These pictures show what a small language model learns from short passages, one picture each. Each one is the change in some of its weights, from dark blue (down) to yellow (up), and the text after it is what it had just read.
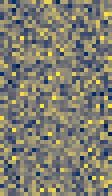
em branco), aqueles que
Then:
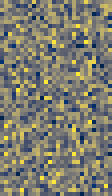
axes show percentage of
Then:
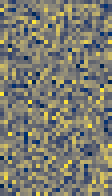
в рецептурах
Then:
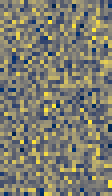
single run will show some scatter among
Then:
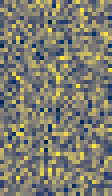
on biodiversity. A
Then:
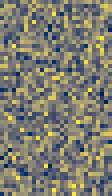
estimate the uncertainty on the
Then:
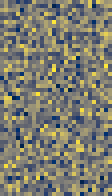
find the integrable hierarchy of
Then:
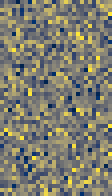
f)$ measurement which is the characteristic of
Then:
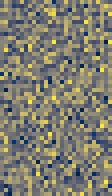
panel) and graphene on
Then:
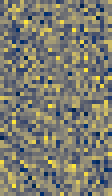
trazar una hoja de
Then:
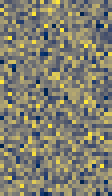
J. Hone, J.
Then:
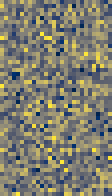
études publiées au
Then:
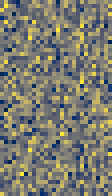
evolve smoothly over time.
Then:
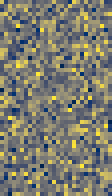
afzienbare tijd
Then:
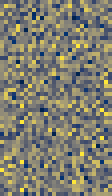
berilishi kerak, u
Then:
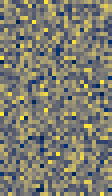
into good agreement.
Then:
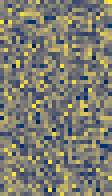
began: \begin{itemize}
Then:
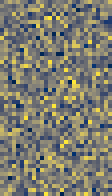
worden theorieën
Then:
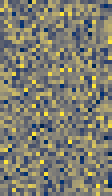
$L_2$-norm penalty
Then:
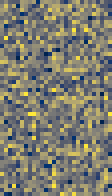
das crianças. “Este
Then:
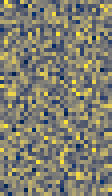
decrease of the order parameter and the peak
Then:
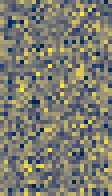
que impulsen la
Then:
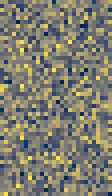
dots) and the corresponding fit of
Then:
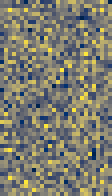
prices discounted by the
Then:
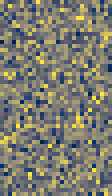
excess of $E_0$ is
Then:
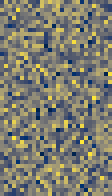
Wilcoxon. O
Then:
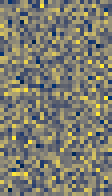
Uzoq muddatli
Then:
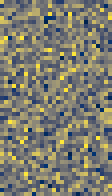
\xba_{j}$ together are
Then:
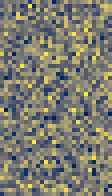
of the magnetic excitations indicate the
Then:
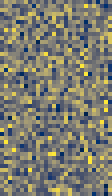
and photon arrival time distribution in
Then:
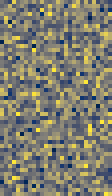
(Kempelen Institute
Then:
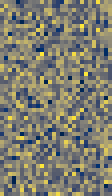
smallest barrier,
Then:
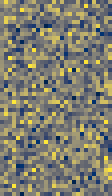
esnasında enerji
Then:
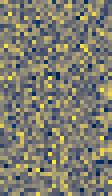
x)$ for all $x \in
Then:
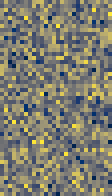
under unimodularity,
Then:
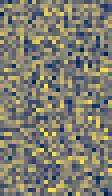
This highlights that the interplay between
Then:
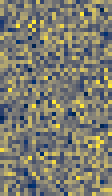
Because the odds of
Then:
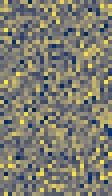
space $\Omega$ is one measure of the
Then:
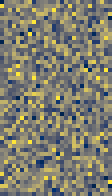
of networks. UMA/GAN
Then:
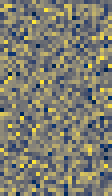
посідає банк в
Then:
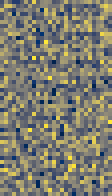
characterize the thickness of the
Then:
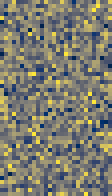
function $O(a\mid c)$,
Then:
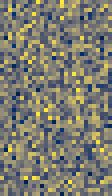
establishes for macroscopic
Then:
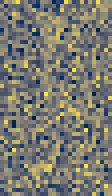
Albatta, barcha
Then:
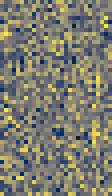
other relations of knot theory in
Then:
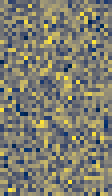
1. Technique -
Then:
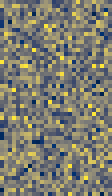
va boshqa shu
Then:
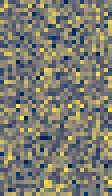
phenomenological level.
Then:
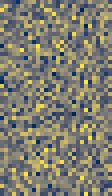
communauté, relations avec le
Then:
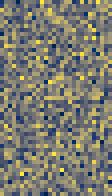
foregoing discussion. In
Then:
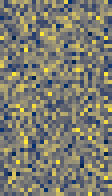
Universidade FUMEC.
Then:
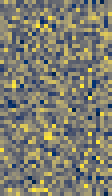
to nanoscale strains generated by
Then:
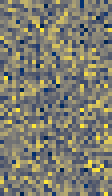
J.P. Labrousse
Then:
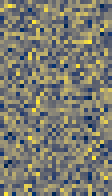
қилинган учинчи
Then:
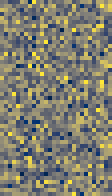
B = \emptyset$ then the
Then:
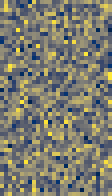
the $\kppp$ background using
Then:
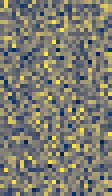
the chiral (nematic)
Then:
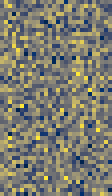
moslashuvchanligi va
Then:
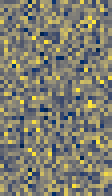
\\ F.R. also wants to
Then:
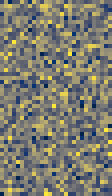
Note that the left (i.e.
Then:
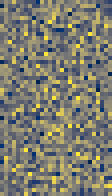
(2024) kelime listesi
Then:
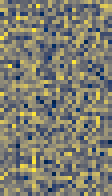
weirdness was first pointed out
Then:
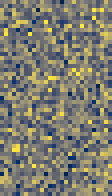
all modes in the shear flow
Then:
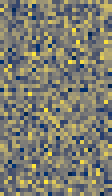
seuls actes marqués par
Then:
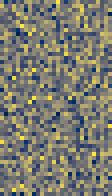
evolves in time under the
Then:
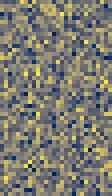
It is important to study whether the
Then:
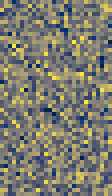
validation was retained.
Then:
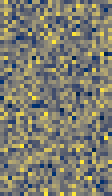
cost $C$ is given in Eq.
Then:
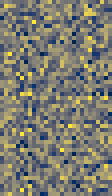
qilishi va o‘shishiga
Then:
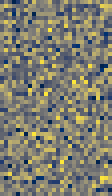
similar expressions for $Z$ and
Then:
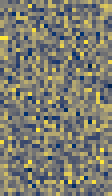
in itself posits some weird
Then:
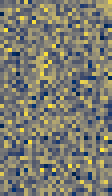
(AI support without the designed AI
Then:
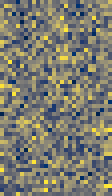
piodermites profundas,
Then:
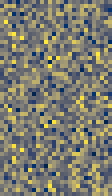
kuzatish mumkinki,
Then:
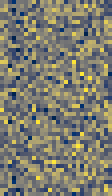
do espaço escolar,
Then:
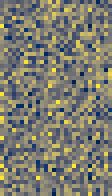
y 1940–, a partir de
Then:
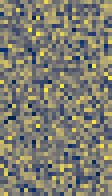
be placed. For example, given an
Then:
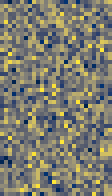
In effect, consider $x$ and
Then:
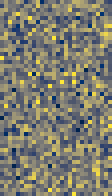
conventions: spaces are assumed to be
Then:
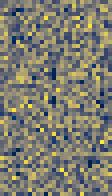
approximated BJAC preconditioner
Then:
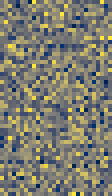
four manifolds,} Preprint
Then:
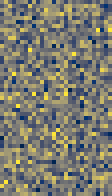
between the nuclear energy states of the
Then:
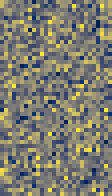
A}$ must still be equal to
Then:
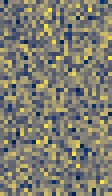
since their inception in 2010
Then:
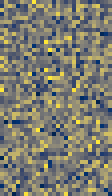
results represent the first constraints on
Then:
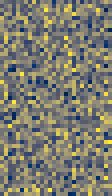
& TESSARI,
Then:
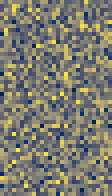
aimed at building
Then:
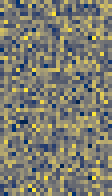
scenario is almost negligible
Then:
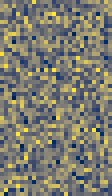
observes, the diversity of
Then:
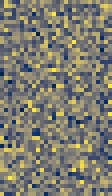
calculated with the incident energy at
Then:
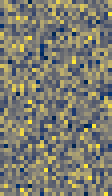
if $\gamma$ is smaller than
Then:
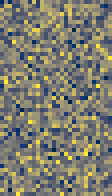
Governorate for the 2022
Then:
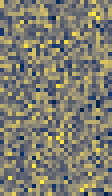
be a monochromatic directed
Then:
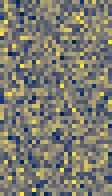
ozodlik timsoli
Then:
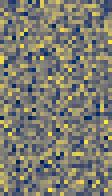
IA. La metodología
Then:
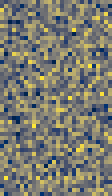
d'investissements. A
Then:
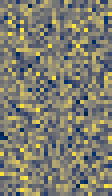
qanday xujum
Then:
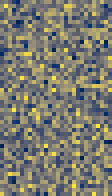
well-being, expression
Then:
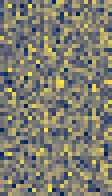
of Sciences and Technology,
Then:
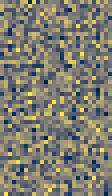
10^{12}$. Next we assume that
